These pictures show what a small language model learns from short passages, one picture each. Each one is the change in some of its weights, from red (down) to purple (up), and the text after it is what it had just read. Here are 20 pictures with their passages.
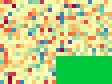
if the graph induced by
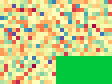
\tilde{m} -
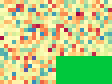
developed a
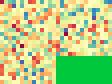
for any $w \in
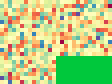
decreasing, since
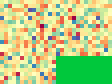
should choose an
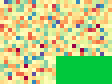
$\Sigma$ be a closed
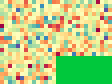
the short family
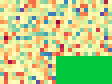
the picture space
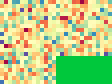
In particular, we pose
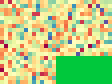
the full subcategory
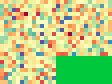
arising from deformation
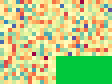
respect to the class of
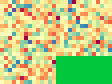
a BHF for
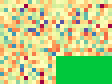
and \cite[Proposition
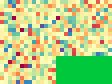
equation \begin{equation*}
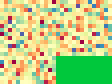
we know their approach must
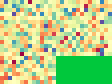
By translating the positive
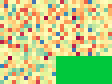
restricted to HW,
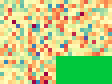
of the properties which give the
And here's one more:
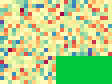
summation underlying
